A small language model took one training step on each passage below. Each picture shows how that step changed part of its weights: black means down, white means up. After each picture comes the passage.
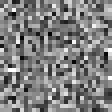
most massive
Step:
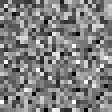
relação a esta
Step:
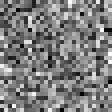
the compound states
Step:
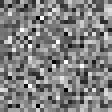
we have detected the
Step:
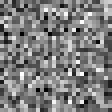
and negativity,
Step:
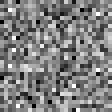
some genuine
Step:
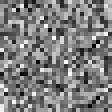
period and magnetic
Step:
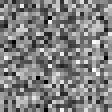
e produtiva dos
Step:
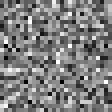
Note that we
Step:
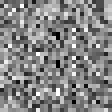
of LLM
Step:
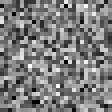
as was shown in
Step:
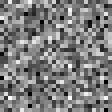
film. The
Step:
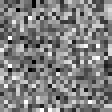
the three centers,
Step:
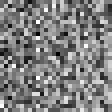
currents are
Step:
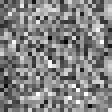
of the four
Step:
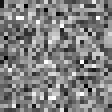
a linewidth of
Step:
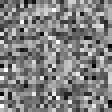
of spatially
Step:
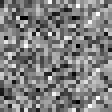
sempre bate o
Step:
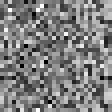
or making typos
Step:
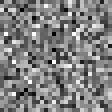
while retaining our
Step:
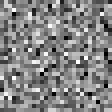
Гір –
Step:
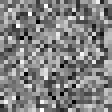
with cycle
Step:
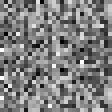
constants and a
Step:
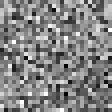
– DSc,
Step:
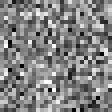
da região,
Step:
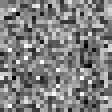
This article is
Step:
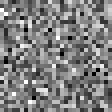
Table 1 and
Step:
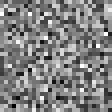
potential for integration
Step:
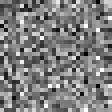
and in unusual
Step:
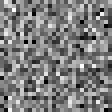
ва сувни
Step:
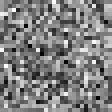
Science is at an
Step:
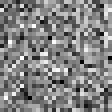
for description of
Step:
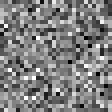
las medidas
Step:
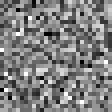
the network,
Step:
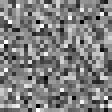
CPP, e
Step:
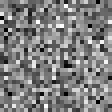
disk. The
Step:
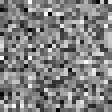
addressed some
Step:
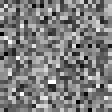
com várias
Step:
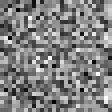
the acute phase of
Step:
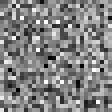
radio frequency
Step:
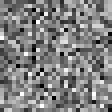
the constituent
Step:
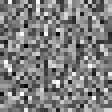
may ham uning
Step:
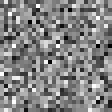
Ayat 1
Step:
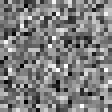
particular cases by
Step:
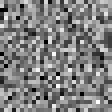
develop a
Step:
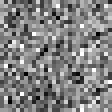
seri homolog
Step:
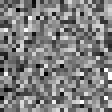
the node and
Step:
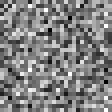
que estão mais
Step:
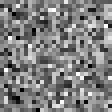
the past decade
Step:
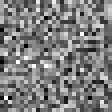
transition to a
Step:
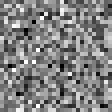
from stellar
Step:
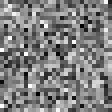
saying that the
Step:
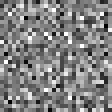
regardless of
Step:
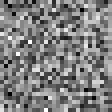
relevance in
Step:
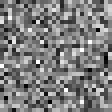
is done most
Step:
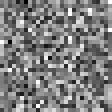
by downward
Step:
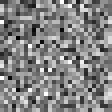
the primary
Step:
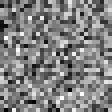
here how to
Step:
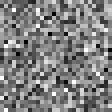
leads to new
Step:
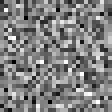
respect to their
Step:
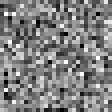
to Study
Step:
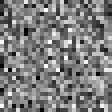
shift is
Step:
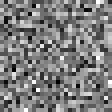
another problem in
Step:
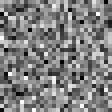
and Social
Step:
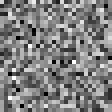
the controlled
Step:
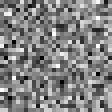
On the other
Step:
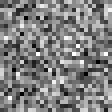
for its evolution in
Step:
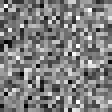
comunidade de
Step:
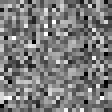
3. Energy
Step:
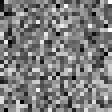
de utilitate
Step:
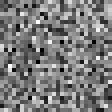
$\alpha$ is
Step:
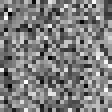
much smaller and
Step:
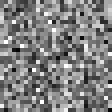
calculations refer only
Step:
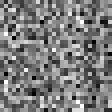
autonomia do
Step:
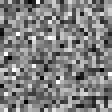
addition to the
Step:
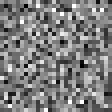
and hence the
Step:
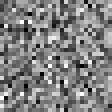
a sharp
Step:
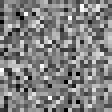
legais com os
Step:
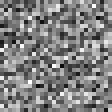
cultural and
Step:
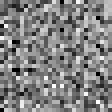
and minimum for
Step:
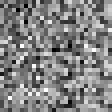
those values of
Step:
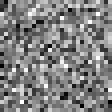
since the contribution
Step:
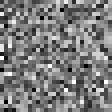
is called
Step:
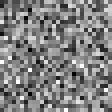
role) so that
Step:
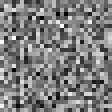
higher predictive
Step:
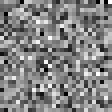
de Andrade
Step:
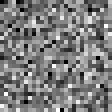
pulse to the
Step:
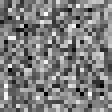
os direitos
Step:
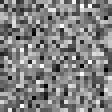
the yearly
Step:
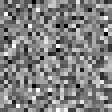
layer hight
